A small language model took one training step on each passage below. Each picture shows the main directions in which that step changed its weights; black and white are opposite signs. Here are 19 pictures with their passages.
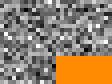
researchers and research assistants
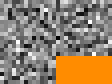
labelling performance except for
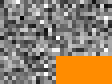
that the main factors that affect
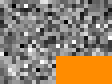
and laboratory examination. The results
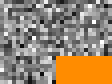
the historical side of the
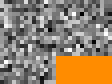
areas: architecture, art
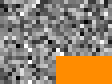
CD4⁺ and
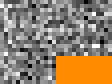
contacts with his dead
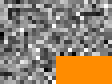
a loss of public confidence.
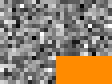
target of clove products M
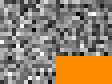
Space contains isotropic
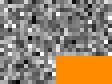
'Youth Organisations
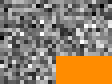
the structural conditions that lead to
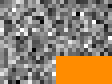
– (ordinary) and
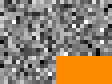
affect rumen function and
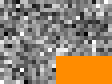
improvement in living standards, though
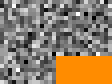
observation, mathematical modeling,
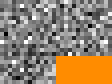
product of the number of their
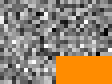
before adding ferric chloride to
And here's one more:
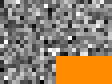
that the laws and regulations
